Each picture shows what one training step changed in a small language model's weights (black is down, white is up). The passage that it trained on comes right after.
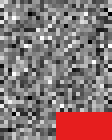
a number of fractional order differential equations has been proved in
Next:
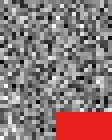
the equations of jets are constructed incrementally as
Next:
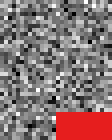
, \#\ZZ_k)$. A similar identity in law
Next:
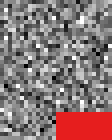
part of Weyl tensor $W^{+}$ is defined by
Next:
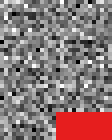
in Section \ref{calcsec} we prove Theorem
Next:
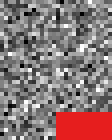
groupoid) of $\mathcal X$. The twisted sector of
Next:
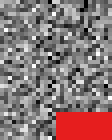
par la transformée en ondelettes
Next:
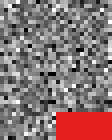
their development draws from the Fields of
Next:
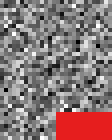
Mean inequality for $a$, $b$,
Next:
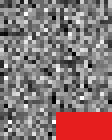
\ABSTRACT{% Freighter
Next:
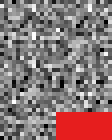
to0pt{\hskip-1 \Einheit
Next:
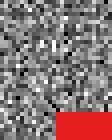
\eqref{eq:116} (see also
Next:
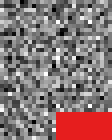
{P}ythagorean theorem. \newblock
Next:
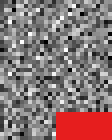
$e$ and another is $e^{-1}$. Let
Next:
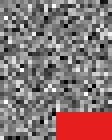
methods. Denote $H_+^i = \{x:
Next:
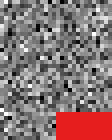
finally on a frame bundle. \subsection{General
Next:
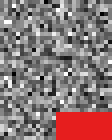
which is less than $\frac{\gamma}{2}$ if
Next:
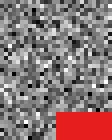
evaluated at $\etab=-\bu$ and
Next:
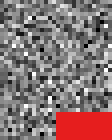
along the $k-1$ left-most vertices,
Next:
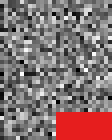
t}, \thinspace t \geq 0,
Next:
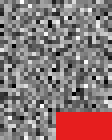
\rho \Big( \lol xy
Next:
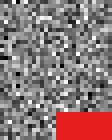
to be unusual at the 98.7
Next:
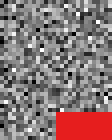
the morphism $f:X\nach Y$.
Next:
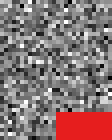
$x$ be a solution of the equation
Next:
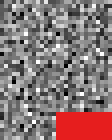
erroneously mentioned (on page 27 of their
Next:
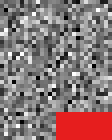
the group of maps into the rotation group. Passing
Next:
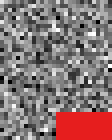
and $u$ to $\mathcal{P}^{\prime
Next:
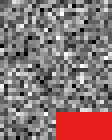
are the facets and $\mathcal{R}$ is the
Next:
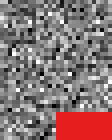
whose $\Lambda$ is a finite group into a finite union
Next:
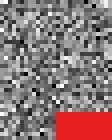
this problem of lines tangent to spheres, the equations on
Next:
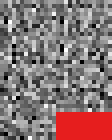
Rio de Janeiro -- Brazil\\
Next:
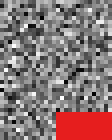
\ref{lmvit2} with $j
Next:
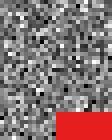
\Sigma_{n-1}\}$ be a partition of
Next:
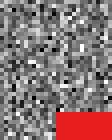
right-hand side of equality (\ref{factoriz})
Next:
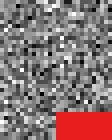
We first verify that $g\leq h\leq
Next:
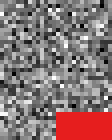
then so is $\widetilde{A}$ (see
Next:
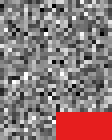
the rapid decay of~$u$ at the
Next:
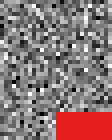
family with winding number 1. Then the
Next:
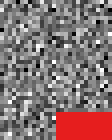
is not true, since, for example, $\{8,
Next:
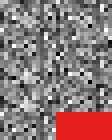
system of nonlinear partial differential equations of fractional order
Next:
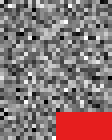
= |j| = n$ if and only if
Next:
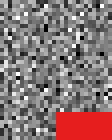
the proof of Theorem 2. \section{Some moment results
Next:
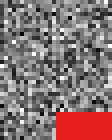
matrix $ \mathbf{i} \equiv (
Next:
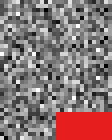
a tamed \ka $G$-manifold $M$.
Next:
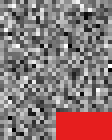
and (\ref{equ2}) we obtain
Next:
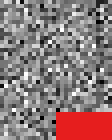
linear recurrence of order 18 with polynomial coefficients of degree up
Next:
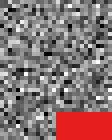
calculation using the coset representatives of $\Gamma
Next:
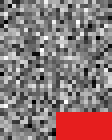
$\balpha$ produces the classical multivariate normal
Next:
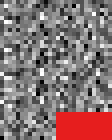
[1]-[9] (see also references
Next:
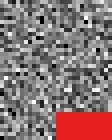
we first write the model equations in dimensionless form, and
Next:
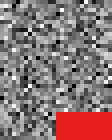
best known explicit construction, however, given in
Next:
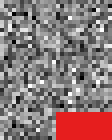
generalisation and further investigation, which Cockayne
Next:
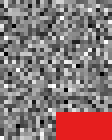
now recall the minimum about the $s$-weighted free
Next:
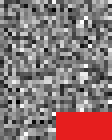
scheme is Noetherian, and the
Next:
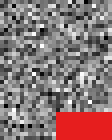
of $n$, that appear in our double sum.}
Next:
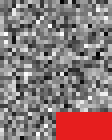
essentially is given by products of powers of finitely many ideals.
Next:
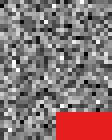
$\lfloor z(n,p)-\epsilon\rfloor$
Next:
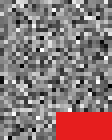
that the exterior and interior tangent spheres at $a$
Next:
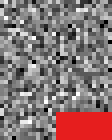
m \bracq n , \end{align*} for
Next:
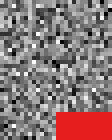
Sonuç.** Her $f \in
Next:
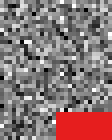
that $\phi|_c$ lifts to an arc in
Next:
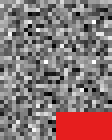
regenerative technology, we obtain limit results for branching
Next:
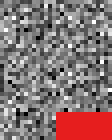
medical studies, researchers are often interested in probabilistic
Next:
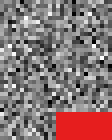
set of pairs of orthonormal spinors, is transitive, we
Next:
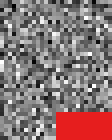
$\mathscr{C}_6$} \end{tabular}
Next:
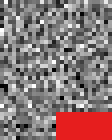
$. Let $ Y'$ be a complete intersection of two
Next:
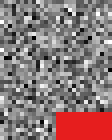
({\bf A2}) hold. Assume that
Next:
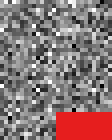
interpretation of a CG, each Markov-equivalence class
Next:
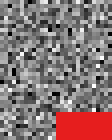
choose, by induction on $\zeta<\mu^+$, models
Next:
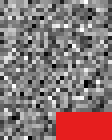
computation of $\Mc(\sigma')$, consider the
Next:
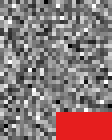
satisfies (B2-3) if $f$ satisfies
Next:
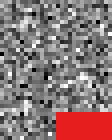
All exponents of $\lambda$'s in denominators are
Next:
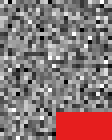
have made, the action of $G$ on
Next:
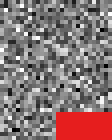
module $W$, if we use the skew-symmetry isomorphism
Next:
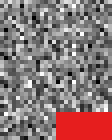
keep this paper reasonably self-contained. Although
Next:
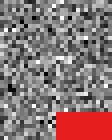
the map $$ \sigma_{\widetilde{G}^W_-
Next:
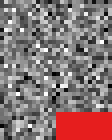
two Veronese embeddings} Our second example involves the
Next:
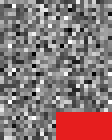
(1\ls s<t\ls k)$ such
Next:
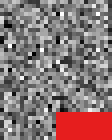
\def\tint{ \int}
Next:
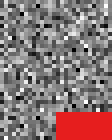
unique and smooth classical solution of the associated Cauchy problem of
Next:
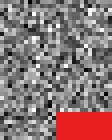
$E$-basis for $\tld{E}$, and
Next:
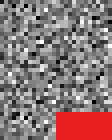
clamped (Hz)& & &
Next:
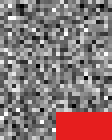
then we get an unknot, and hence removing
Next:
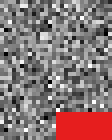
by contradiction. Without loss of generality, we may assume
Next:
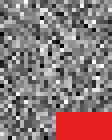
implies that the $\divs \bld
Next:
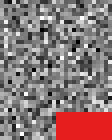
belong to vertices of the tiling of degree three. Thus
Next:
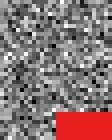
reconstructions from noise free data we see little effect of
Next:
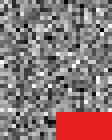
continuous, however ring isomorphisms are not necessarily continuous for
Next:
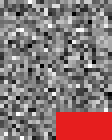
need the following simple observation, which we will refer to several
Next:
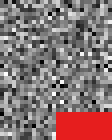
the theorem when $\pi\subset \pi_*$. Suppose
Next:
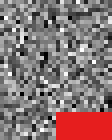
one of two possibilities (see the proof of lemma
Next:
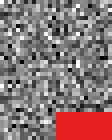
to 2D systems. We then present numerical examples in Section
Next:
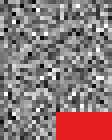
curvature}. \begin{Cor} A Riemannian surface admits a
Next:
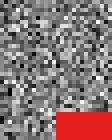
The previous model is symmetric at the interchange of
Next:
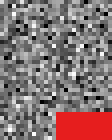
odd number. We will show: \begin{equation}
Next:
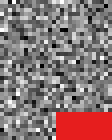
purposes only. To strictly impose also the periodic boundary conditions
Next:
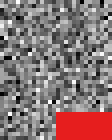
been extended beyond the Szeg\H o class.
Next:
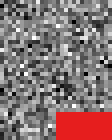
< r$, then by the rules of the method, we
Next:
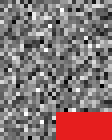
a $\Sigma(\TT)$-coarse embedding
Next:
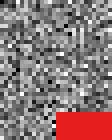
idea is that parallel transport Hodge isometries preserve the
